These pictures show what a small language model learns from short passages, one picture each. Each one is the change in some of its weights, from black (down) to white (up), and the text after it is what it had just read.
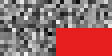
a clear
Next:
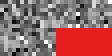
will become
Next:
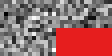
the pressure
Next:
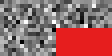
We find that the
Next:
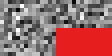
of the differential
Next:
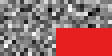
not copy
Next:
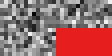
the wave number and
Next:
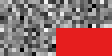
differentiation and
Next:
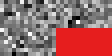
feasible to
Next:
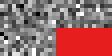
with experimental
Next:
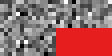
sections, the
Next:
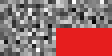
type of
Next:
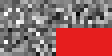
energy input of
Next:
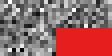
we show how
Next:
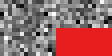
by differentiating
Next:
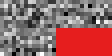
the critical value
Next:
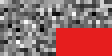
mappings is
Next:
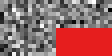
as image
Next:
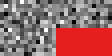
better if we
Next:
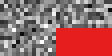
potential, which is
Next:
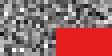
consideration given to
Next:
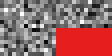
Month &
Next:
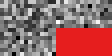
the prediction.
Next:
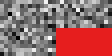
particular, it was
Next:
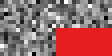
state change
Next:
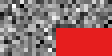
due to its
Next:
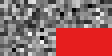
the CB
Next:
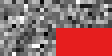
gaps are
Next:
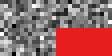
to upward
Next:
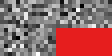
of about a factor
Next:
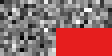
introduce a
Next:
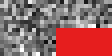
the integral
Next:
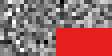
interpret the
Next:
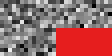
derive a general
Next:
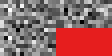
the minor
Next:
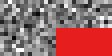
we have a very
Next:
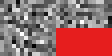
of electrons from
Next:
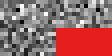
independent simulations with
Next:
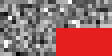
finite sum of
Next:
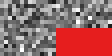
the normalized state
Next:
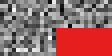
that this analysis was
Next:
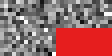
scale. A high
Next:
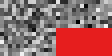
the entire
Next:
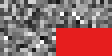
the Hamiltonian
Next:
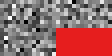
this state to
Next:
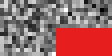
the resulting
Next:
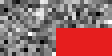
different traffic
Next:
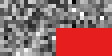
the flux of
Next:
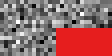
level, which has
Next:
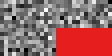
which is defined
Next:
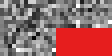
the lowest
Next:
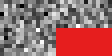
by adding the
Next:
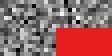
be nice if
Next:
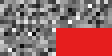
system described by
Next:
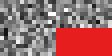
scale corresponding to the
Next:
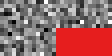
rate} The
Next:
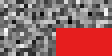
wall the
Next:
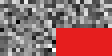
sign is found to
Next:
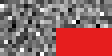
first term in
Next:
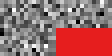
distribution function of the
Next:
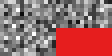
new form.
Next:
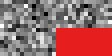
its attack
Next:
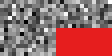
this case, the
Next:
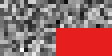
the 4d
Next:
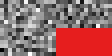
in the HST
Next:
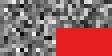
the Sun and
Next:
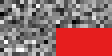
only interactions of
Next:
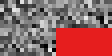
have been constructed
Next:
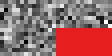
has been evaluated
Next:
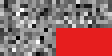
Thus we
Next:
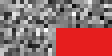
earth and
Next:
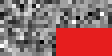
only matched
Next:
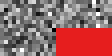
is described in
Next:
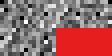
shows that finite
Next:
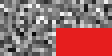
for identifying
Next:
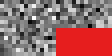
have summarized
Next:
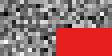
structure of the boundary
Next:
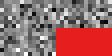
This is shown in
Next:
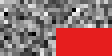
form cannot.
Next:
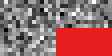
matrix $A$
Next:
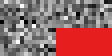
quarks and
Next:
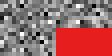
but only because our
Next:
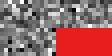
it is a symmetry
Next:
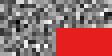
same temperature of
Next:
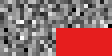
density. The direct
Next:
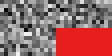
scattering terms
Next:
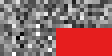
of reads
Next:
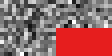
the optical
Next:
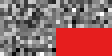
the critical field
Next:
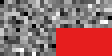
& $\delta
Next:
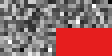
the data in
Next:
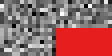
first describe our
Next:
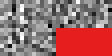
useful for this
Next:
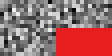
as for the large
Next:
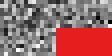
the LF
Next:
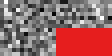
let $x
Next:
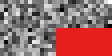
including the
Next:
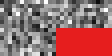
result from the
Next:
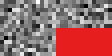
PL00 result
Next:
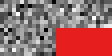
phases, we
